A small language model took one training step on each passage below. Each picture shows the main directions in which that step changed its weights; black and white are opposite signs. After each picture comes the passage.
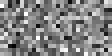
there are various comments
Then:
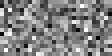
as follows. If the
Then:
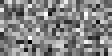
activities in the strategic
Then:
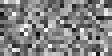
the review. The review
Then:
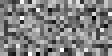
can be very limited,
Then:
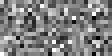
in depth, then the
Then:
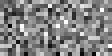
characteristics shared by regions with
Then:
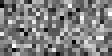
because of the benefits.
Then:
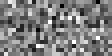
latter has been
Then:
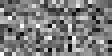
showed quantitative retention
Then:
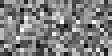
of the highest reported
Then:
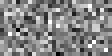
after crop by
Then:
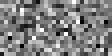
that the oxidation of
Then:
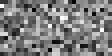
instance John
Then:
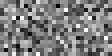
between decoupled
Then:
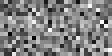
was either not visualized
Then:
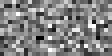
behaviours are providing a
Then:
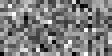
of debris after
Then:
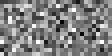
absorbing material
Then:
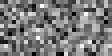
considered LP problems with
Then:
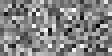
average marks and
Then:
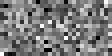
data simulation employs
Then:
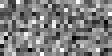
The highest ranking
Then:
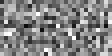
duration of wind
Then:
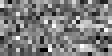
Type] OR
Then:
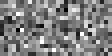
questions 1-3 was
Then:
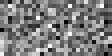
to be higher with
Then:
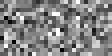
major classes based on
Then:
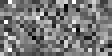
Chen Department
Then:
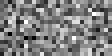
is an integral part
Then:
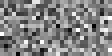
some principles derived from the
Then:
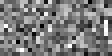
host and regulate
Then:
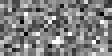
use of adjectives.
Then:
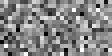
the x_1 and
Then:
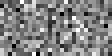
like earlier
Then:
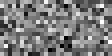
models are overly
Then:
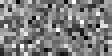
This method is applicable
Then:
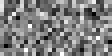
beside us.
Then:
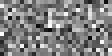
with the Green
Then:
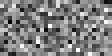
water demand are also
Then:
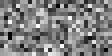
layer, one would
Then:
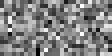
lab under different conditions.
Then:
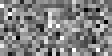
with the introduction of
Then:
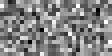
Government of
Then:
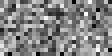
the voltage changes
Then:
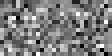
So, if we do
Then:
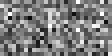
with each other and the
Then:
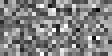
all required attributes are
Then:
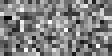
author on reasonable
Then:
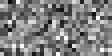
The second day is
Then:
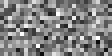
the density difference between
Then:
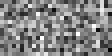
species of small and large
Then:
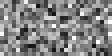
least 4σ has
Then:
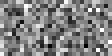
assessment of the impact of
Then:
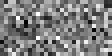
in Farsi,
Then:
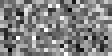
evaluation of sustainable scenarios across
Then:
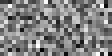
and the other to
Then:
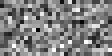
of plants from a
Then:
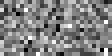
teaching hospital in
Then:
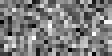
behind it.
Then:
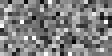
diluent prior
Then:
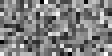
redox couples
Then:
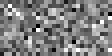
received funding from the
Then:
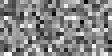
“Ho Chi
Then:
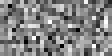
to Jibia,
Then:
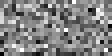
correlated to surface type
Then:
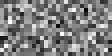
absorbent core
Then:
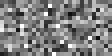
materials proved to be
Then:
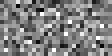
obtain the optimal
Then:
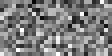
this context, Aldo
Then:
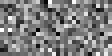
and considered to be
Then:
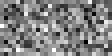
Data from maps and
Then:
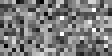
Male Female
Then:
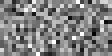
cultural views.
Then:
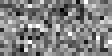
group of people in order
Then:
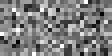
cooperation, such as
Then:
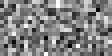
the cell because of the
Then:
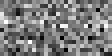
highest income share in
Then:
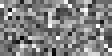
with diameter greater than
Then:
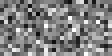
life support. So the
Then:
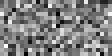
circle, the
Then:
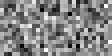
large complexes of the
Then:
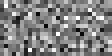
the drive system.
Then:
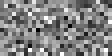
preserve the
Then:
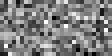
case group and the other
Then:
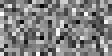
integrative function unites
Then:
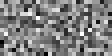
also requested the
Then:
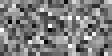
water is necessary for
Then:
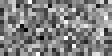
relations with the factors and
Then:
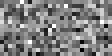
evolution and definition of these
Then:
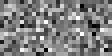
project. Chapters
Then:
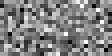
of the algorithm. In
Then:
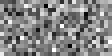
development of that which was
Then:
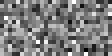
elsewhere classified
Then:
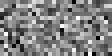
this study shows that human
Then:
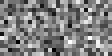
in the aging
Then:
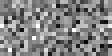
of Career Development
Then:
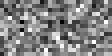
on professional networking and
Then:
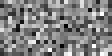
of access to information,
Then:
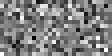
using serum analysis of
